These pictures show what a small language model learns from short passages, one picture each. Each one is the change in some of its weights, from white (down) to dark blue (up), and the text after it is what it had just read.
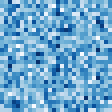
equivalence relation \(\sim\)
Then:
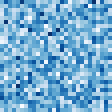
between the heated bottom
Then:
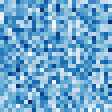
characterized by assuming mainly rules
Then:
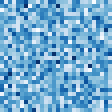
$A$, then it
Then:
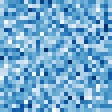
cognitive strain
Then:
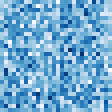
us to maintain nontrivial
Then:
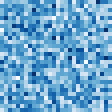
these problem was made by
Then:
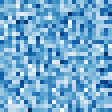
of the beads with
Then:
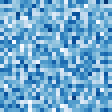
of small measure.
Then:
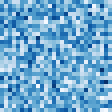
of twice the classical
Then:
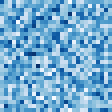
strong approximation of order
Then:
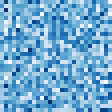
the electronic thermal conductivity in
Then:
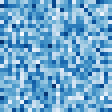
of our results is further
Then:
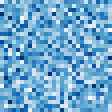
PRNGs are
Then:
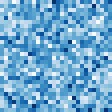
additive Schwarz
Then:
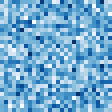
cartesian with respect
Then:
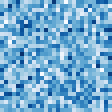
as the highest temperature at
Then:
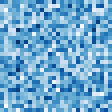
characterized by the reversed
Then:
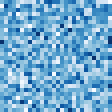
precise asymptotics, with
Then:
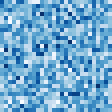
photoinduced absorption where
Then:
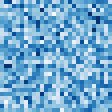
total film thickness. The
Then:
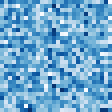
publications of the research
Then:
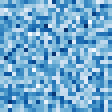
There exists \,$K
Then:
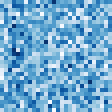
fast generation ramps
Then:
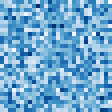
and the users who
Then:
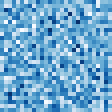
Region A,
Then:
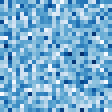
root of unity. Then
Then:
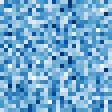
its relatively open subsets are
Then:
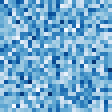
to the main shower
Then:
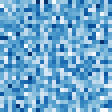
the excited-state continuum
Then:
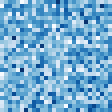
approximable case,
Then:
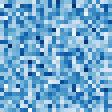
further, we need to
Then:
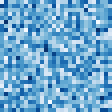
the chance constraint is
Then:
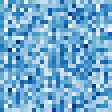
the trigonometric
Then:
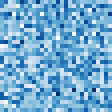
and in case of
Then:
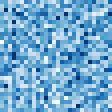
are dependent on paramagnetic
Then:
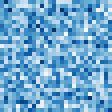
$M = \mathbb
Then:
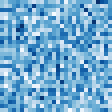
from many other nodes.
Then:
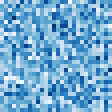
an average characteristic Band
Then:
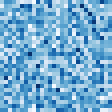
infinity, and the noise
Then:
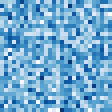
Thus we need to
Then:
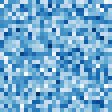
cumulative, such
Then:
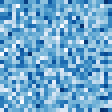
is the field of rational
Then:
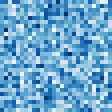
series of optical devices
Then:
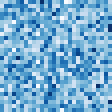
these investigations to
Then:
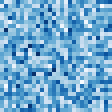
the case for all systems
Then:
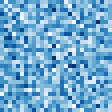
\\ Pierre
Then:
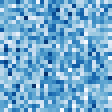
received considerable attention
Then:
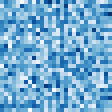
way, namely, take
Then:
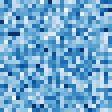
we have used Eq.
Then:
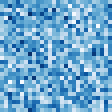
Josephson current
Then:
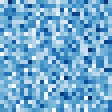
index $\Gamma$ and
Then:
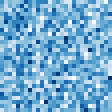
$n$ upward
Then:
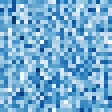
expect to detect at
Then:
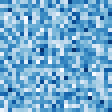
$4$ tensor.
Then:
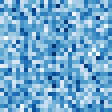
symplectic analogues of
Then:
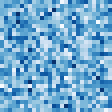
a signature of a
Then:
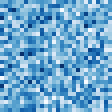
\quad \forall
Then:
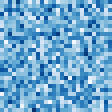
asserts that a
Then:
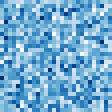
due to capillary
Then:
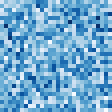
have a wider
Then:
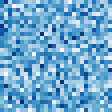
central jets. In
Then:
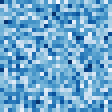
Differently from
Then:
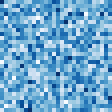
is similar to the one
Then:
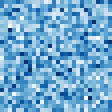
priors on $\log
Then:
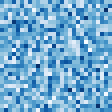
one acoustic pure
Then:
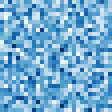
the easy proof.
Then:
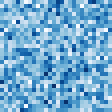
selection to validate the
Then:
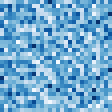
de Paris,
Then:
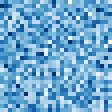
calculating CV is
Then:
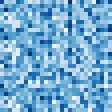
state where the fits to
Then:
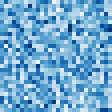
of these are cluster members
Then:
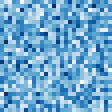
condition associated to disjoint
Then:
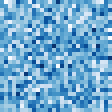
from DMRG calculations for
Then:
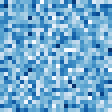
so is $k$
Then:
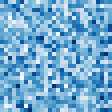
random sequence with the same
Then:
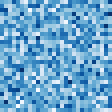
of a random event
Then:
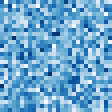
\text{ if
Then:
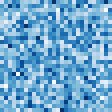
we have analyzed the expected
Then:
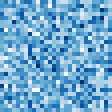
0$ for any
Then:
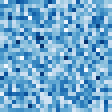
a subfactor
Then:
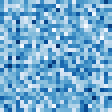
that $yt$
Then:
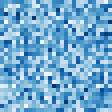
considered in the sense of
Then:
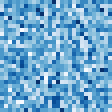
superconductors, we found
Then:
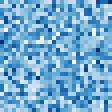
and Universal
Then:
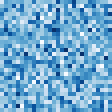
arrives at a bifurcation
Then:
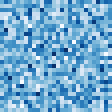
with rational singularities.
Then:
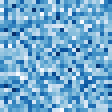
RF power spectra with
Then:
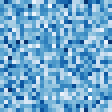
$\rho$ is given
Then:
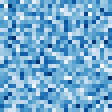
Let $\tau\in
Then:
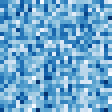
is generated by all possible
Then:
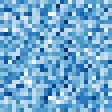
local coordinates as before.
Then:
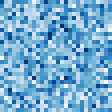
abelian as a category and
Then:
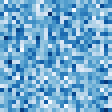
produce a non-trivial
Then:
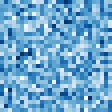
between the $\gamma$
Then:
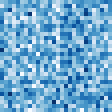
possibly be hyperbolic. I
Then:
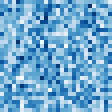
manifold that transform under the
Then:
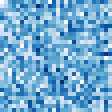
is any field or an
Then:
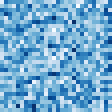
perform rapid full waveform
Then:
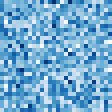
the local truncation
